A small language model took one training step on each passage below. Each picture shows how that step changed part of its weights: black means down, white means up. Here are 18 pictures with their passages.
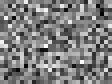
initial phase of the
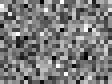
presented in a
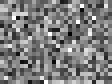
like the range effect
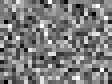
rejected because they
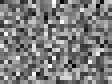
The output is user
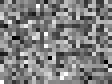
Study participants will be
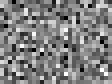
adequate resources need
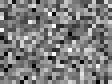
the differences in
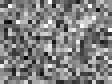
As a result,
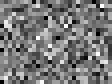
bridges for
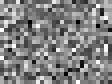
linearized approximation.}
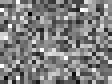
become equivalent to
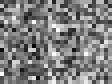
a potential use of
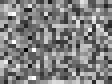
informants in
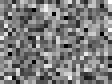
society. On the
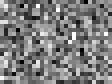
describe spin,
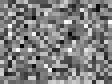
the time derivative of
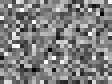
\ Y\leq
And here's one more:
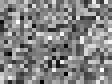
Program (grant
